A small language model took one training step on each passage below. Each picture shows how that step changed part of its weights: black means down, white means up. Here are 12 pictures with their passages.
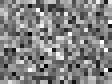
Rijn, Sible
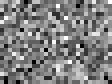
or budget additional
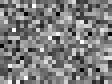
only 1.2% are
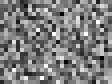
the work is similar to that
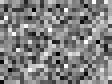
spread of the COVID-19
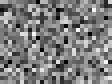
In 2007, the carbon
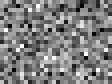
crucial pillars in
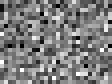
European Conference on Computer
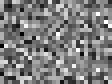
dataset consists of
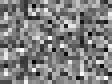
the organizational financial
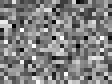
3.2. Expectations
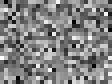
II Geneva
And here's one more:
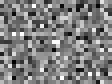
whether computers create a
